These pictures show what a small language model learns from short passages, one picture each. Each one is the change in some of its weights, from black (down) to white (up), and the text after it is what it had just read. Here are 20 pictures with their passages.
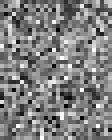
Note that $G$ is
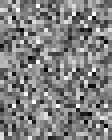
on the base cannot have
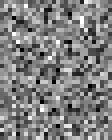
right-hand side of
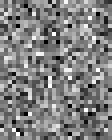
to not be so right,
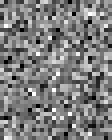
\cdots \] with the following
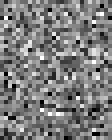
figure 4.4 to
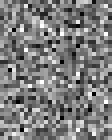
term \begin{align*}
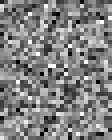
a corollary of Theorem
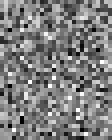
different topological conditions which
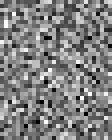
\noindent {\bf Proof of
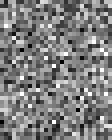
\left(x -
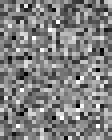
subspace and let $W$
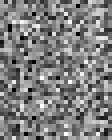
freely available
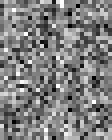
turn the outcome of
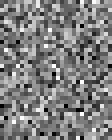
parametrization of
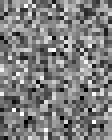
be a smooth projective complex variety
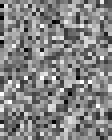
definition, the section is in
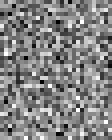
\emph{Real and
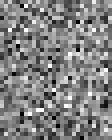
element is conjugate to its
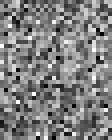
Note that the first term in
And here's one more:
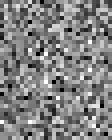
study the deformation of the
